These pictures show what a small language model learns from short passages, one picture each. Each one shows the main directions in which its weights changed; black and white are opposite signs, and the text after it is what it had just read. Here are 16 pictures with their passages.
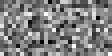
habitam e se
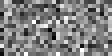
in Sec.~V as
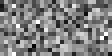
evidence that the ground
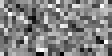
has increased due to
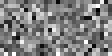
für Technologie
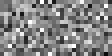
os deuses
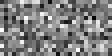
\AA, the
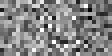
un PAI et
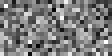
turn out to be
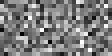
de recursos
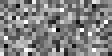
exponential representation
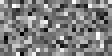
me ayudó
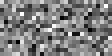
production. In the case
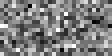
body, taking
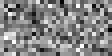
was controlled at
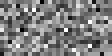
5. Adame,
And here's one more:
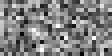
monetary cost to
